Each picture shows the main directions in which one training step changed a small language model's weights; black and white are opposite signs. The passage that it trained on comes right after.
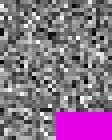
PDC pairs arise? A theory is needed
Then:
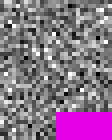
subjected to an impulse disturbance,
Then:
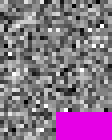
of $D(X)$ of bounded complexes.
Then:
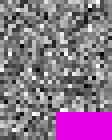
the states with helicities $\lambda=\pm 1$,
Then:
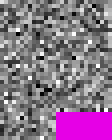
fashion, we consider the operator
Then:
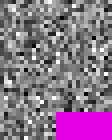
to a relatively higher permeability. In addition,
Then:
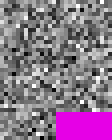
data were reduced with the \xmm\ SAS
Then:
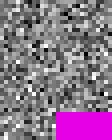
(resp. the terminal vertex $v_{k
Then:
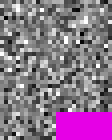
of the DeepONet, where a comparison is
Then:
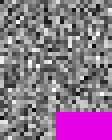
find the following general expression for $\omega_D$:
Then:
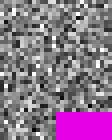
and Summers done for the weighted
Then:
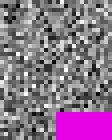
to thank C. M. Morris, M.
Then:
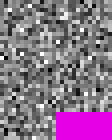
\mathbb{R}^{m\times1}$ is defined
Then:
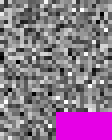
$E_0$ is semi-stable of
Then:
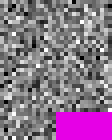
aforementioned features related to the occurrence of
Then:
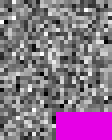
observed even with 10% Zr content and the Figure
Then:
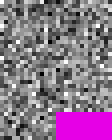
affinely) independent.\footnote{The definitions
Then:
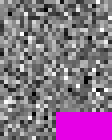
giant (kilotons and
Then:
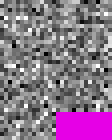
tensor evaluation morphism \begin{equation*}
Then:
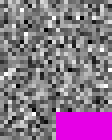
collected both by the Visualization team and
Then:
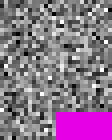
Sergio and Lopez, Victor
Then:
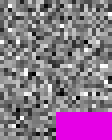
Jaulent}} \begin{document}
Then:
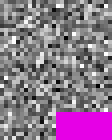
and $\vartheta$ quantifies the amount of
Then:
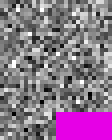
system and self-consistent assumptions. The present
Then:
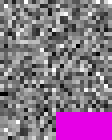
Note that since the contributions to the error from the lower
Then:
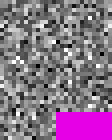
that given a \Fraisse\ class
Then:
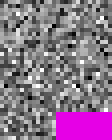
basepoint. By symmetry, we may suppose $a <
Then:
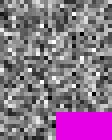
in agreement with the standard model predictions.
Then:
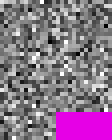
monotonically increasing functions of time. When no
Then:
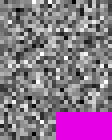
the orbital decay time scale (their ratio $\simeq
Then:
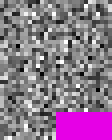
magnetic field lines (Berger and Field
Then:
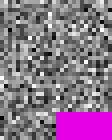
$\mathcal{V}$ by $\mathcal{V}\cap
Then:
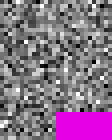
order across superconducting temperature. (a)
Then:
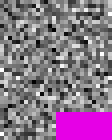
reporting was calibrated on a different
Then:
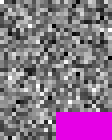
some $\delta>0$. Then, if conditional on
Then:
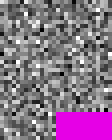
Intuitively, our network learns to
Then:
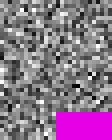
solution methods usually exist. For example, the
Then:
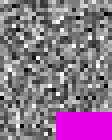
We take the case when $R_0(h)$
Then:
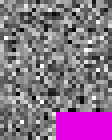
\end{figure} To model electron trapping from background
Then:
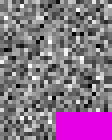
integration with the project's software system
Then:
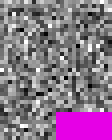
satisfied by the joint distribution of order statistics;
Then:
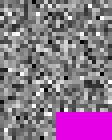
direction. (These objects can be used to compute tensor
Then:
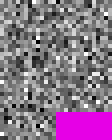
\quad \tilde U_C \quad + \quad
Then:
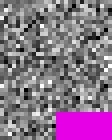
leaf is compact with universal cover
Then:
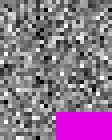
important parameter to be considered for this kind of analysis is
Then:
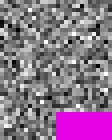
the nearest-neighboring holes.
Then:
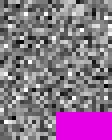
the position angle, \emph{\positionAngle}, with
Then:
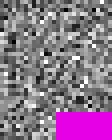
\maketitle \begin{abstract} Using the
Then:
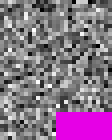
noticeable increase in latency of ~
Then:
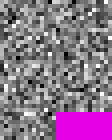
We show that the Abelianization corrects the values
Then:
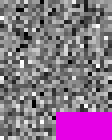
the magneto-ionic medium through direct
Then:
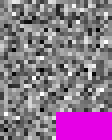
\end{equation} In the following section, we introduce
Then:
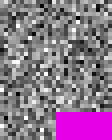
assumption at the beginning. (In particular, we
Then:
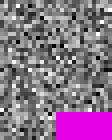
Errata: ``{A} new finite element
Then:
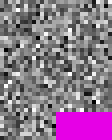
$dE_p/dt$ and
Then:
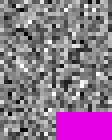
of its splitting tree will tend to infinity
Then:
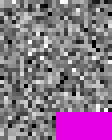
<0.1 (reasonable interval is 0
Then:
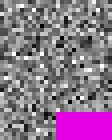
NGD with the metrics we found are much
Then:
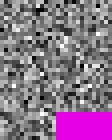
Eq. (1). It shows clearly that Eq.
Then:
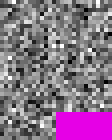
a continuous function. We shall check our V-cycle
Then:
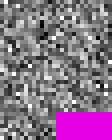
generally, when $|\A|=4$ and not
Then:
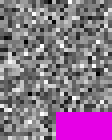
if $E\cap F \neq K$.
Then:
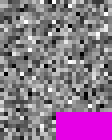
of $\si_{t,r}$. In characteristic zero case
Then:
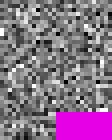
Walter Gautschi for his useful
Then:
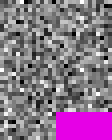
rank is minimum, but only a few of them are
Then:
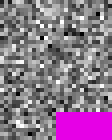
thank the anonymous referee for
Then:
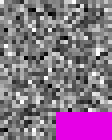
the current recordings; tolerance
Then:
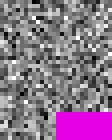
and the proof. $\Box$ This theorem
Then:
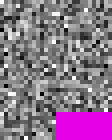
$\zc$ limit, was computed for the first time
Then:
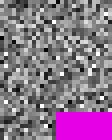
\AAA(X)$ one has
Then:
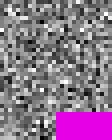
\in {\cal P}(\chi)$, stationary for the
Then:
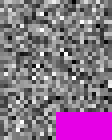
the misfit function \begin{equation}
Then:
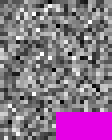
in the far-infrared (FIR)
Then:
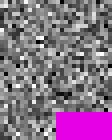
$\ref{th3}$, ${\frak J}$ is either
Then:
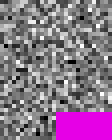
graphs, multimodal data, and
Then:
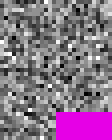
Only two amplitudes of relevance remain in the
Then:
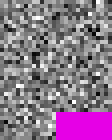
pure superposition state is a basic concept of quantum
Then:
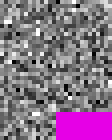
any dimension~\cite{bal2014imaging}
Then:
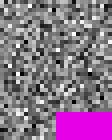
masers using MERLIN and the
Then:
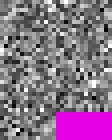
to show the internal structure. See
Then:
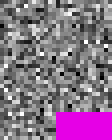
for derivative estimation all satisfy the original constraint. In this
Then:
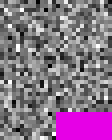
Our current work is spread between two versions of the
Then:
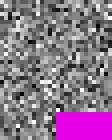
same $k-$essence lagrangian is coupled
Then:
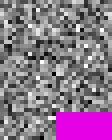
This is an artefact of the
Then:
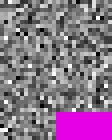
and let $S_n$ be the sphere of
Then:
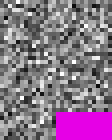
its simplicity affords closed-form results for
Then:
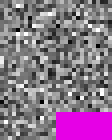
Levy construction for a Brownian
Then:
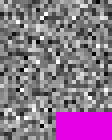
Lefschetz property for a graded
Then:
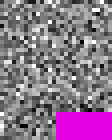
GC data: Chuang \& Wang
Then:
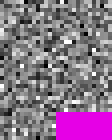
time derivative, and $\epsilon$ is any of
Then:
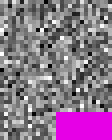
$\gamma$-ray background. Alternatively,
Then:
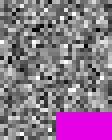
form a pencil of curves. This
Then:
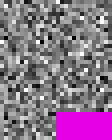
implies the required limit. Thus, the proof is complete.
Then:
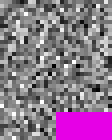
Tops}$ will be in some $\mathcal
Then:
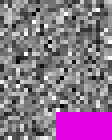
We found that the optical magnitudes are consistent either with an
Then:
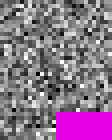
and pro\-per\-ties. In the other
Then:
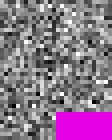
corresponding standard error is displayed. The position of a
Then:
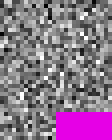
= t^p f(t)$ and let
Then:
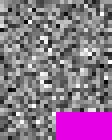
20 KID resonators on a
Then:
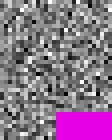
$\alpha_i + 2\beta \rightarrow
